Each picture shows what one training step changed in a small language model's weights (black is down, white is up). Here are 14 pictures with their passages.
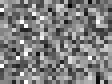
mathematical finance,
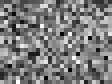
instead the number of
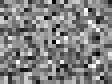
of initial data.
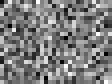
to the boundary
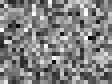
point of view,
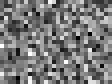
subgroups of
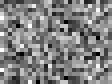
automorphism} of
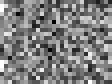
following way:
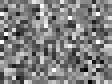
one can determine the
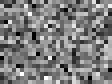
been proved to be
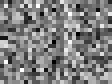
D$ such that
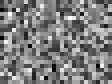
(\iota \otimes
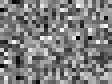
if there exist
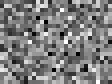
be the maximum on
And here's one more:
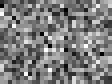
from $V$
